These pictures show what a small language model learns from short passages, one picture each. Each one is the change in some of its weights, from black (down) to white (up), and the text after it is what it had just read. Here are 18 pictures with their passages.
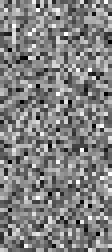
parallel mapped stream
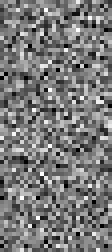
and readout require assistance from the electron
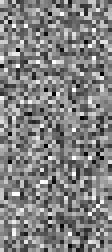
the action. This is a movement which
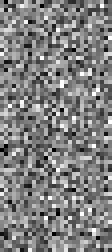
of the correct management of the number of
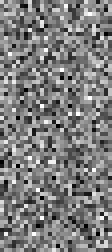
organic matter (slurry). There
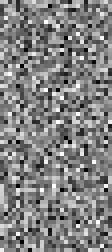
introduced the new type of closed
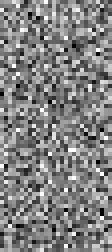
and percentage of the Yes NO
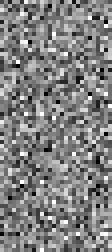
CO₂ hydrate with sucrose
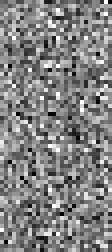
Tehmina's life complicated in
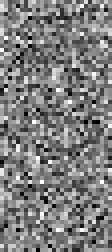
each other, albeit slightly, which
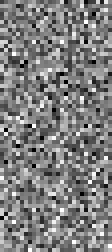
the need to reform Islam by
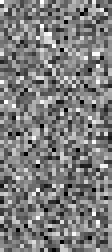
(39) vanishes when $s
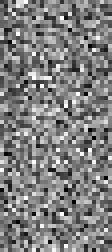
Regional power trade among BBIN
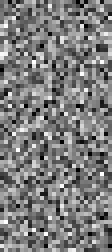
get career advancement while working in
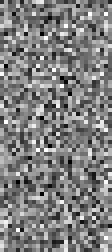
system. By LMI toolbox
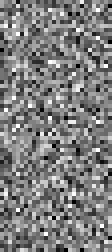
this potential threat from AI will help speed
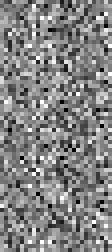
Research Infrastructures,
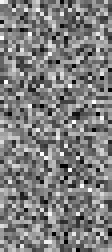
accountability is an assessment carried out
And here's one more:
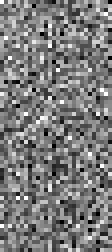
is online debates, where students can be
